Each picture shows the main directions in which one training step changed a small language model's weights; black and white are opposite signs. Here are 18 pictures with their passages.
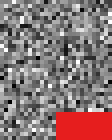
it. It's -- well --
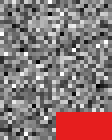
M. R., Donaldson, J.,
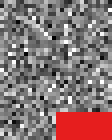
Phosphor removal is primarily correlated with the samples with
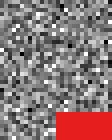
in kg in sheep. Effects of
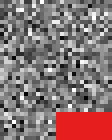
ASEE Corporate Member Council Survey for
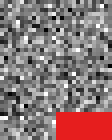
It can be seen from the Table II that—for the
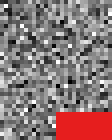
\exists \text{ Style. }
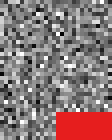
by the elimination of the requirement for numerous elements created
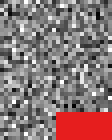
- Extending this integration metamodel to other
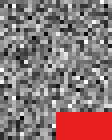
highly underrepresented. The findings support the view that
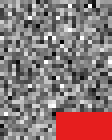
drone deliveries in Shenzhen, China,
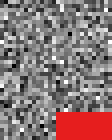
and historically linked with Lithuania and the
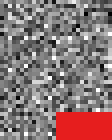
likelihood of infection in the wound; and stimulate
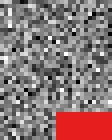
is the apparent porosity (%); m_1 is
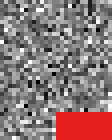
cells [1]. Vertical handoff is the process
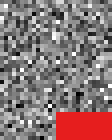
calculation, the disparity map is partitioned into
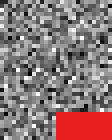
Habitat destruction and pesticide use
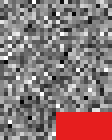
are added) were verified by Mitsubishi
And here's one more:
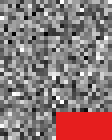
since the rapid development in information and communication technologies
